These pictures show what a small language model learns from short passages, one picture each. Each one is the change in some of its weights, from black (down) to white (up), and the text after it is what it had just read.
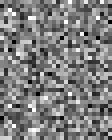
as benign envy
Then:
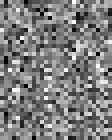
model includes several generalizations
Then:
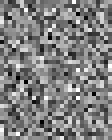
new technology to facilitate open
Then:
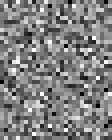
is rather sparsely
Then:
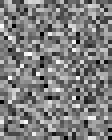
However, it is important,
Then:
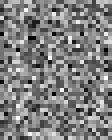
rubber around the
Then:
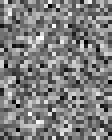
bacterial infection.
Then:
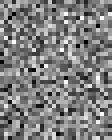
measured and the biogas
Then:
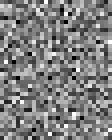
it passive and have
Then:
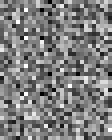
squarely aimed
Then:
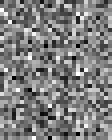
Susan E.
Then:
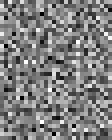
improve considerably as a result
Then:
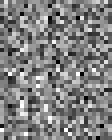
treatment may be harmful to
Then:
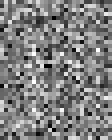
480 hours. The
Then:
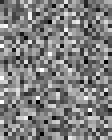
Extended simple case –
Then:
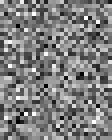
out of this paradigm
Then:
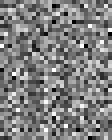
various forest management scenarios in
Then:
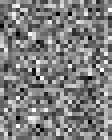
is a very valuable
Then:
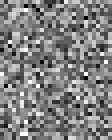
find legal concepts, in the
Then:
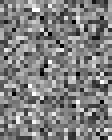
these experiments seeking
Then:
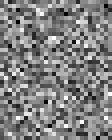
more specific ones as the
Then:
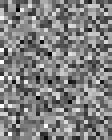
The improved detections of both
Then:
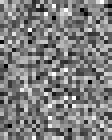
scene of unknown
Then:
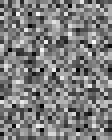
second lactation in
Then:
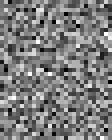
infectious disease,
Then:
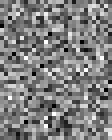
in China and its sustainable
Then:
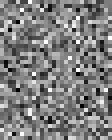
culture, and sensitivity of
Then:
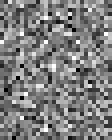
support of the Research Projects
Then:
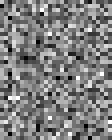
significantly faster compared to the
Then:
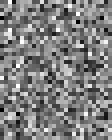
and Duman Pass.*
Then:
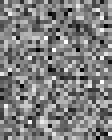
volume Fraction (%) A
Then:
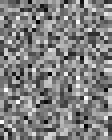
by an acid-base
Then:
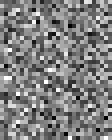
effective implementation, and maximize
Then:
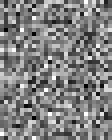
STUDY OF THE
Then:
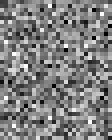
are often accompanied
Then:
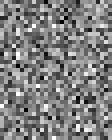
which it is useful to
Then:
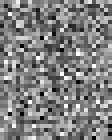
that preserves points,
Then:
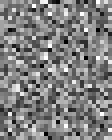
(Belov &
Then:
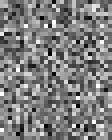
digital services have been designated
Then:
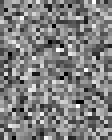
after-treatment of
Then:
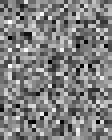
convolutional neural
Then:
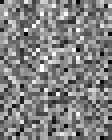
processes (via the
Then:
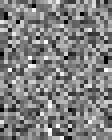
of the BPD
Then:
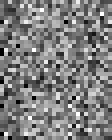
and in the maintenance
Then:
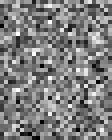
is the main modality for
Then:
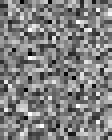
2006) because the parts
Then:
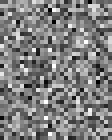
modest contribution to the
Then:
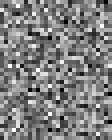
a Naragh
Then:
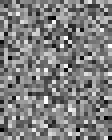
been established by means of specific
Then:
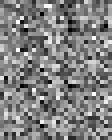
The first considered solution is
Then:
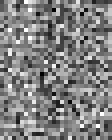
high income countries while 13%
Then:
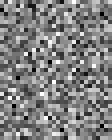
above the allowable limit.
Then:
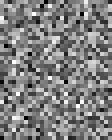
the other hand, is a
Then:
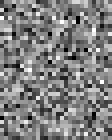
Mood Boards
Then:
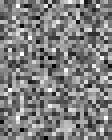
- the educational centers,
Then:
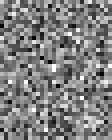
and Research Hospital,
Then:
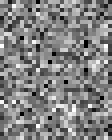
this first period, independent of
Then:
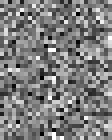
14]. The adaptive
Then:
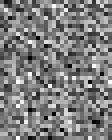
then recombine it
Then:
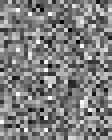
frame semantics,
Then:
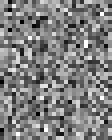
and graphically in Figure
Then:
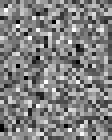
relies less on human
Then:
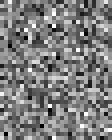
Private The
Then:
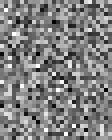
to implement for older
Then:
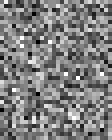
we generated meaningful emotional content
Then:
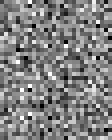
Warren, 5
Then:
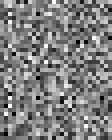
qualified architect with a
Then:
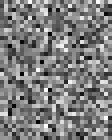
buffer layers of
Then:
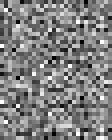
love for Rudy
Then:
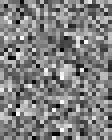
growth and development of any
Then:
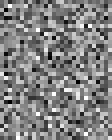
Composite material programs have
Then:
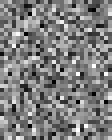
the causal relationship among the
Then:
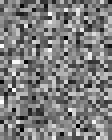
the introduction part,
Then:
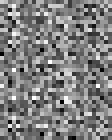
of above, below can be
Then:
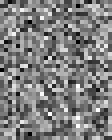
options for the patient.
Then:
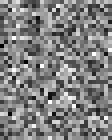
who are successful in time management
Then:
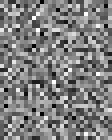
traffic patterns during the
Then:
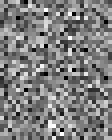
hence increasing the chance
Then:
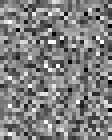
подвид са
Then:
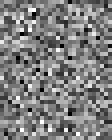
proline was not detected
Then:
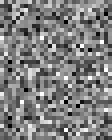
should also be taught
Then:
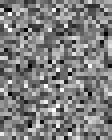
like a name. The output
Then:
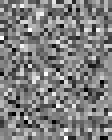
our country and tourism
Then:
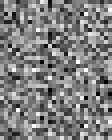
2023). In response, the
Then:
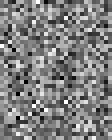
considered to be useful. In
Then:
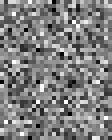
to be performed; names
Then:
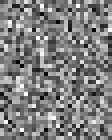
investigate some possible classes
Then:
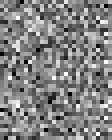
shows sub-normal
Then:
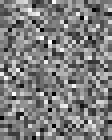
more difficult activities to master
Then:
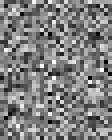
these factors may lead to an
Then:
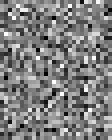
an EU-wide open
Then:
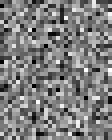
mmol sodium
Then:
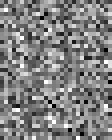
same function on a chip
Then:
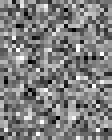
Mathematical Structure
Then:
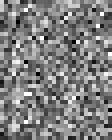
the survey questions in advance
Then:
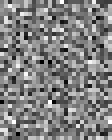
landscapes, these
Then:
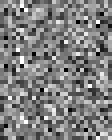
curriculum allows the
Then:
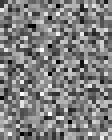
code for enablers
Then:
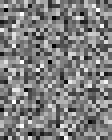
the Law of 5
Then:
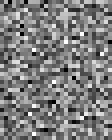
course. I gained
